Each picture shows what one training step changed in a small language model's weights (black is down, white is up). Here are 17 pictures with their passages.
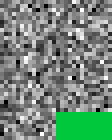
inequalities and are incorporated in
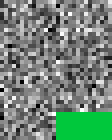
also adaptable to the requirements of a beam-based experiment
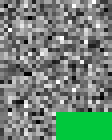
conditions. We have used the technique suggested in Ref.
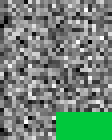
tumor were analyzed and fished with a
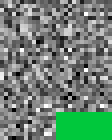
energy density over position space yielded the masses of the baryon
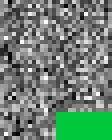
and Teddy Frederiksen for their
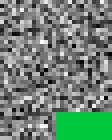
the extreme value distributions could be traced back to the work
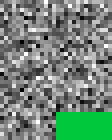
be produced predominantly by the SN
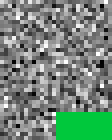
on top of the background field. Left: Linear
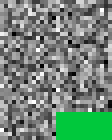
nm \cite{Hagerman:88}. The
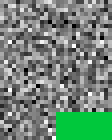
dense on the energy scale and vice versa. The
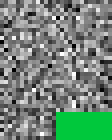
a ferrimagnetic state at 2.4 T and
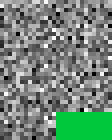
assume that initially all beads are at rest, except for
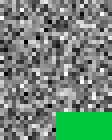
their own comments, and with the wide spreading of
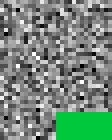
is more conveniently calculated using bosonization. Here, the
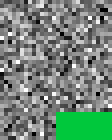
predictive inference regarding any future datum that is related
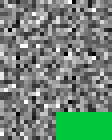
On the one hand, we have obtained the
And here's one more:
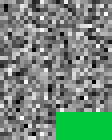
naturally, from the symmetry of the problem. The interaction is
